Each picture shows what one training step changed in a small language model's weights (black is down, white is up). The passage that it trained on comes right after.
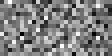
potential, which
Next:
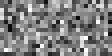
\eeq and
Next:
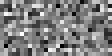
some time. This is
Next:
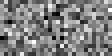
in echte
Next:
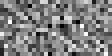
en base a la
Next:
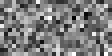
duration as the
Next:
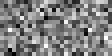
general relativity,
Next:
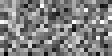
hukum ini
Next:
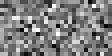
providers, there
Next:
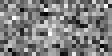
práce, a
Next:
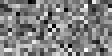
$\beta$. The
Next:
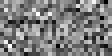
a Raman
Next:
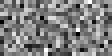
between Mrk
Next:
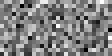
consistent observation
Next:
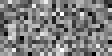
learning: an
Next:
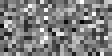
tends to
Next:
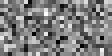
their territory.
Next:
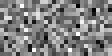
to optimize time
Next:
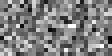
some situations the
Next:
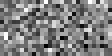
the LTLA
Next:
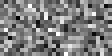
current state.
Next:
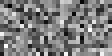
el sentido.
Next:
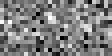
the oscillating
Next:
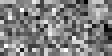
ordering, that is
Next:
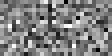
the dynamics of
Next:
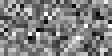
module ensures
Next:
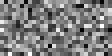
for multi-strange
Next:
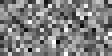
users might result
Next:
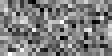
the spectrum of
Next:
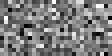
delegando la
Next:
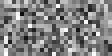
Innovation in
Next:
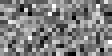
attached to
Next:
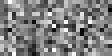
not pursued
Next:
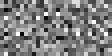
\times \hbar
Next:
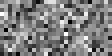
of information by
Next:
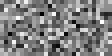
Conference on
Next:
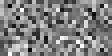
well as their relative
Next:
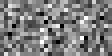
belongs to a
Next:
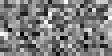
the gradient
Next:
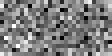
the existence of the
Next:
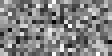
$\zeta$ is
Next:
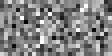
contours are small
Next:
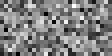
of memory
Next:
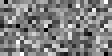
of any local
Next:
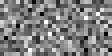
? \par
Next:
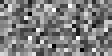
conjunction with
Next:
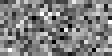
high degree of
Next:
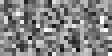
ВВСТ за
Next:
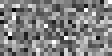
pueblo y
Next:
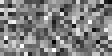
believe the energy
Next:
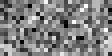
Stokes parameter
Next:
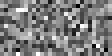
tilini chet
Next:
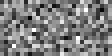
be robust to
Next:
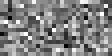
la città
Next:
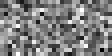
Bu kabi
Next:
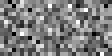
composition and
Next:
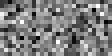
also consider teaching
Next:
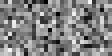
through its formulation in
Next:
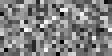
This means the
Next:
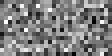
of Hubble
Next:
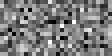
the classical
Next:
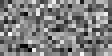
Players then
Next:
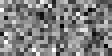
simulations indicate
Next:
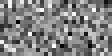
we are adopting
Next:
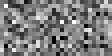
the galaxy that
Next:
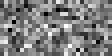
first kind.
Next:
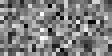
In order to experimentally
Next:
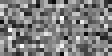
e protetora
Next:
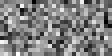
indicators for
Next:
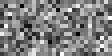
details a
